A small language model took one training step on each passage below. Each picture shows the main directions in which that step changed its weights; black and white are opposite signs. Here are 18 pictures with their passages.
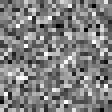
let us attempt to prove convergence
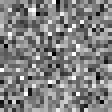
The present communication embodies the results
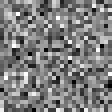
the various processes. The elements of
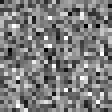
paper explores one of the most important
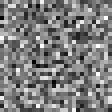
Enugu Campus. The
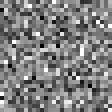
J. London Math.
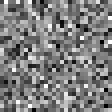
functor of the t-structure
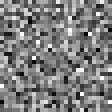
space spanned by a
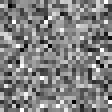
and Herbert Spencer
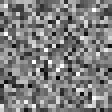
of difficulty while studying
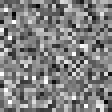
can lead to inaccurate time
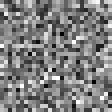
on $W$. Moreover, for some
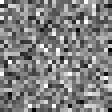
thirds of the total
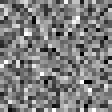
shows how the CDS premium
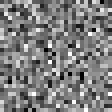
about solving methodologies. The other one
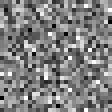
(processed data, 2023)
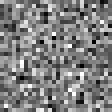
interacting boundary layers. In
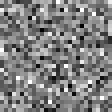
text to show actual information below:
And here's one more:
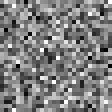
will be stored in centralized
